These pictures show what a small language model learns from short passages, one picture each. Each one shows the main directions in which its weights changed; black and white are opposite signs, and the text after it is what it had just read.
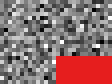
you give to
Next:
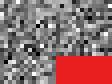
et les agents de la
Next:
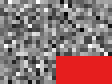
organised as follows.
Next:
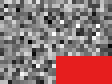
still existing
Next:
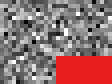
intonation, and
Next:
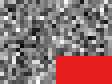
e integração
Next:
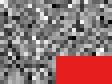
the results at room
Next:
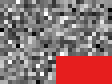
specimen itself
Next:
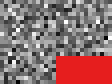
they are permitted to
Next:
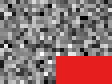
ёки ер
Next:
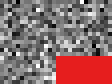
study are available from
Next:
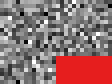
of the front
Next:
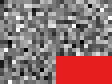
menjadi tiga
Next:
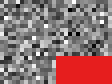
was going to be the
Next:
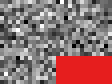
23 de julio
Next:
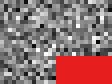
secția Carte
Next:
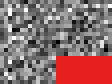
articolele 3
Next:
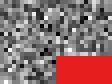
Our long night
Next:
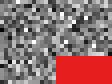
of cell division
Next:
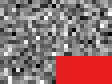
foods •
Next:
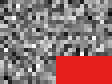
é crucial,
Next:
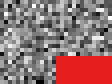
weight); L is
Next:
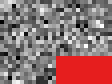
in particular, the
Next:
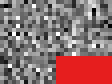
of learning assessment
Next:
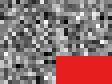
Cela dépend
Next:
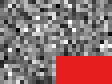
untuk memilih
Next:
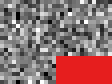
теорії і
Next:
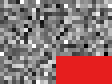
Stabej, ko
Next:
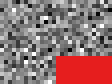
desse processo,
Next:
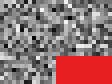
2 shows the three
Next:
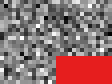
R. Vogt,
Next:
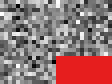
chemical modification
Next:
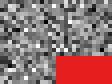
Medios Sociales
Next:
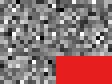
does not represent these
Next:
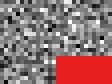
Central Europe:
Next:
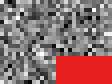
contrapondere la
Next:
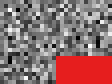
treatments [13].
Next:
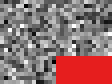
U. Innovative
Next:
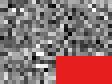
methodology, integration,
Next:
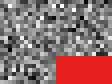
(А – VI
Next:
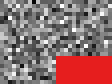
(Figure 3). We
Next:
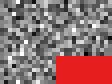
S S S S/I
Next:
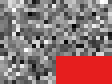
calculated following a
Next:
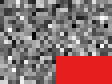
Sirli olam
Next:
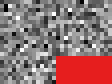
drivers are i)
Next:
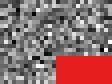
relevant methodology for
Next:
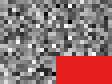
conditions can limit
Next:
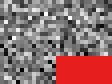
затем и в
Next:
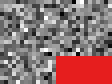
and hosting on
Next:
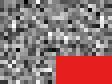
and Customer
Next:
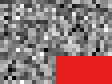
Figure A7.
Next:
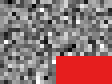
Year at Rush
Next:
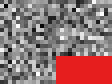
of cosmic
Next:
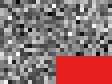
as searching
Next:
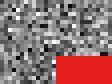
available in the
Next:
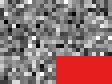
ve öğretim
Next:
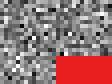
more about the work done
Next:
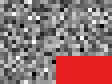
to 99% of the
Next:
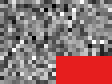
the human reference
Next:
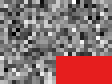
renewal in
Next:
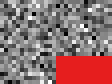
to liability based
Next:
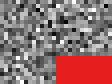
OF TYPE
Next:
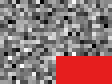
should know and prepare
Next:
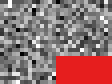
dapat menjadi
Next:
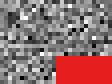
are widely used as
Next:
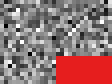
only one administrative
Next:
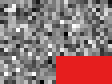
os curadores
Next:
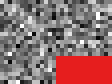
and automated approaches
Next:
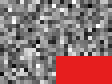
Arab Emirates
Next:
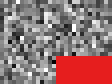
shown that the lack
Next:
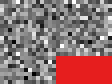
как отдельные
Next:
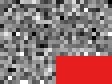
Fig 1 to 4.
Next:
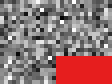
purposes through
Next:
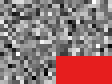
mm/min and
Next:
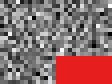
of the DCEC
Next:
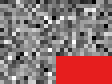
waters. Both
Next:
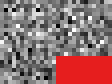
men and the probability
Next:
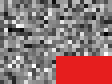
curve of the
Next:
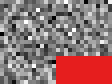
representatives of the
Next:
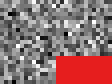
os conhecidos
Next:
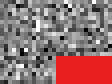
The cracker mill
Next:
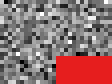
and 8. This was
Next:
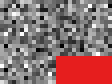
risk that 5G
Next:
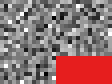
sample) 6,2
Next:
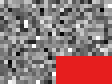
converge, which
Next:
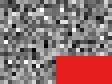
did not report the
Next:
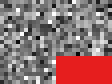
Table I, the
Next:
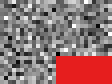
– Полное
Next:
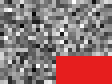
amount of fine
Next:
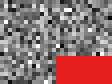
на конце по
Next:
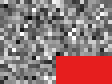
the political leadership of
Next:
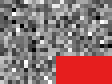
campaign have
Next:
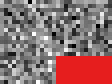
and radios,
